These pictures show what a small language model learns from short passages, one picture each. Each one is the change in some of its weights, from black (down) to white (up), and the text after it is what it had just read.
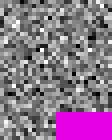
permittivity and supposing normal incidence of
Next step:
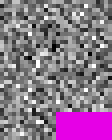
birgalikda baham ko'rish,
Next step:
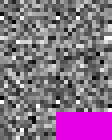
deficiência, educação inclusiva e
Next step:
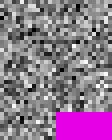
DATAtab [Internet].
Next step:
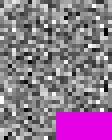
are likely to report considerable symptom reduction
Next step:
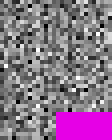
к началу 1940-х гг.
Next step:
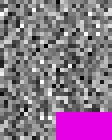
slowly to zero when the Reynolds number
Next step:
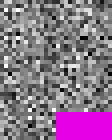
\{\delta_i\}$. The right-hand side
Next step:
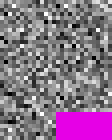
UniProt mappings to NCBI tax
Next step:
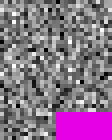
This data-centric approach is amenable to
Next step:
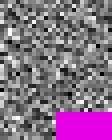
\end{figure} Here, we seek a more
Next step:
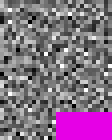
introduce students into real-world, practical examples of software
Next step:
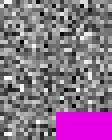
سرعة نقل البيانات
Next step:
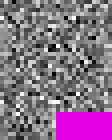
kelgusida ularning kapitali va
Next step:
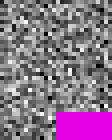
multiphase LBMs, are shown in
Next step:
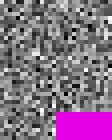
the factor 6 we expect the same dynamical time scales in the
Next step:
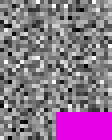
Заключение. Фитомелиорация
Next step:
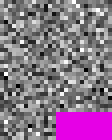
after, while the other one can cover the fees from
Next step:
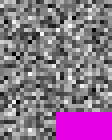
municipal de normas de seguridad en el
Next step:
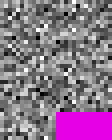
mental enquanto vantagem competitiva e analisar
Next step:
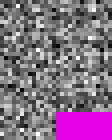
by a Hamamatsu PLP
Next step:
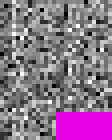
e o concreto aparente
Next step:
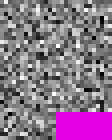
siswa, termasuk lingkungan
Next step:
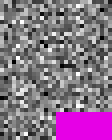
Martinis, and A.~N.
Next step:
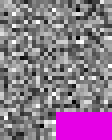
abuse of power. Public officials who gain
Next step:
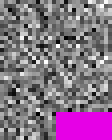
Mimi codec to discretize continuous
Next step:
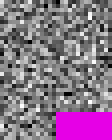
ruin of the liturgy, he could
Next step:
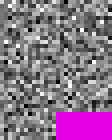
davomida mediatexnologiyalardan
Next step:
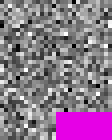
0.16 million €/y. This corresponds
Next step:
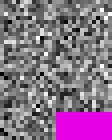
the investment opportunity set, accounting
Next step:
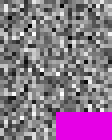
емісії у фіатні
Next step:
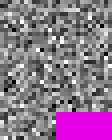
is visited by an imaginary Hitler, who
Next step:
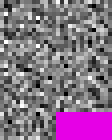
In 2021, cervical cancer cases increased by
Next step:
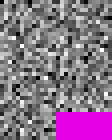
las juzgamos desde nuestro punto
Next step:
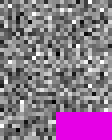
a Sacrococcygeal mass may
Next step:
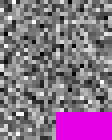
relatively low, at around 5% and 4%, respectively.
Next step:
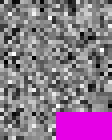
chiqqan Mahmudxo'ja
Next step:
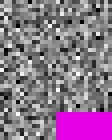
denote the respective weak hypercharges
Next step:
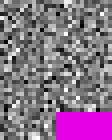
e às posições. Este ato de
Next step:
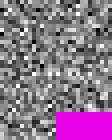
be made negative at the beginning of lactation,
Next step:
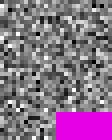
certo, todas as propostas se limitarão
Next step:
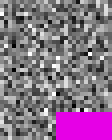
students to discover what they consider valuable.
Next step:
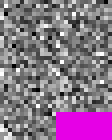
xaridorga ta'sir qilishning keng
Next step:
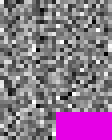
enhance the corresponding conductivity. Furthermore, since
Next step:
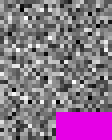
phase, this survey provided [3.6] and
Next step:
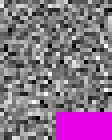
can achieve quality factors in the range of $10^6
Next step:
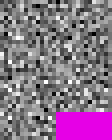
can be estimated from trajectory data using as in
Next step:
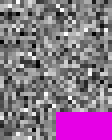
behavior is concomitant with the fermion-fermion
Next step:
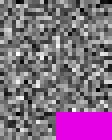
(see \cite{dirac}). For the specific
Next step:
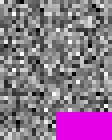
reliability of MPS not only influences the safety of
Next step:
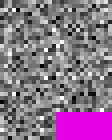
selected food and pharmaceutical samples. Various
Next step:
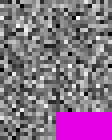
For communication, a Lagrangian Decomposition-based Resource
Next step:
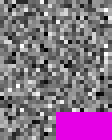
want! 2. Email the participants and ask
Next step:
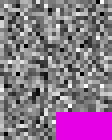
it is involved with. Internal communication, when referring
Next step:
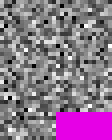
(sometimes referred to as \textit{the
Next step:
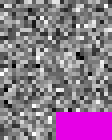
supported by Air Force Office of Scientific
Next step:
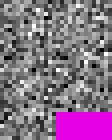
superconductors, as it results in an increase in the
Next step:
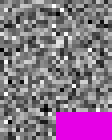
gray-scale image and edge points are extracted by
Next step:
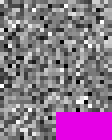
the perspective of geopolitics by highlighting the international
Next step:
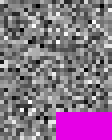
always worked as I expected it to. At this point
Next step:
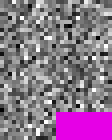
Polypharmacy in Older People:
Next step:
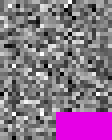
spacing. For a 25 site metallic lattice with
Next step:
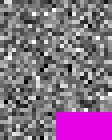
\, . \eeq } \indent To conclude,
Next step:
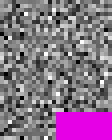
between high-performance models and limited calculation resource scenarios.
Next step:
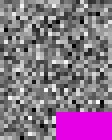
mass matrix are stable under the renormalization group evolution of
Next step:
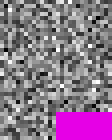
degan ma'nolarni anglatadi)
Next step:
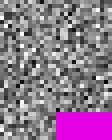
o'zgarishlar mavjud. Bir
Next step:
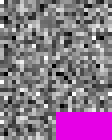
governed by compressional straining motions at all
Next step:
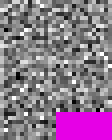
is visible and thereby legally actionable under international
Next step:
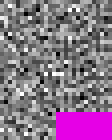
and antimicrobial activity using standard
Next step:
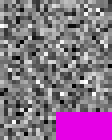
main medium to carry products for the multiple testing. The
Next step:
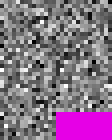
appearing on the third nanomagnet due to
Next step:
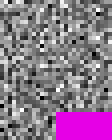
керек. Заңнамада
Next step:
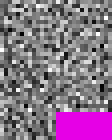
namoyon bo'ladi. Jahon
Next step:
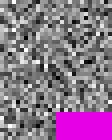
as multidimensional signals): descriptions of text documents,
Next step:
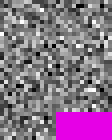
the 17th IMP Conference, Oslo,
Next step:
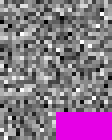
Higher Education, the fields of Science and production.
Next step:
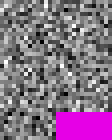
[non-click] on a recommendation can be
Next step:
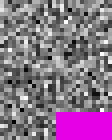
possible ways of distributing $(r-l)$
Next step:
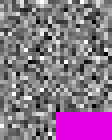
in digital technologies may lead to create a teaching and learning context
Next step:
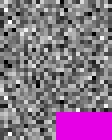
reflected in the different temperature-dependence of the
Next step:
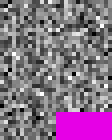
of Iranian artists, has gradually
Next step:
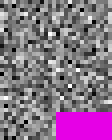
energy. At the lowest impact energy little differences between
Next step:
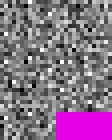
В серии «Основание»
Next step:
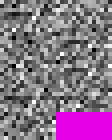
da temática, dimensões que formulam as
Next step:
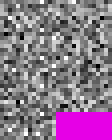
and throw out pink glasses (review
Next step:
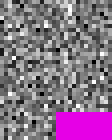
recuperación de información, gracias a
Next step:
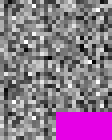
ma'lum davr oralig'ida
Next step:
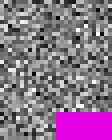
support of CNPq. J. G.
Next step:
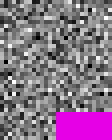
the study groups, the reason might be due to the
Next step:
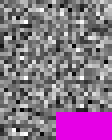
тутиш керакки,
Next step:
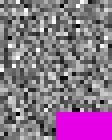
of persons with visual disabilities (Reddy,
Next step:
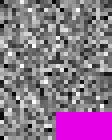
vrednost prašenja na
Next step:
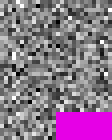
model parameters that must be extracted from real-world
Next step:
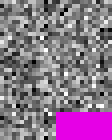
community. Similarly, Koinis (2016)
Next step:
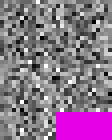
designing hybrid nanostructures made of noble
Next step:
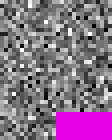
toqat qiladilar. Kasallik
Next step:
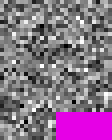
kbps. Without any interference included, the system
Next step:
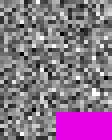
фаолияти тўғрисидаги
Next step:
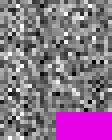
along $\Gamma$ - M at k$_z$ =
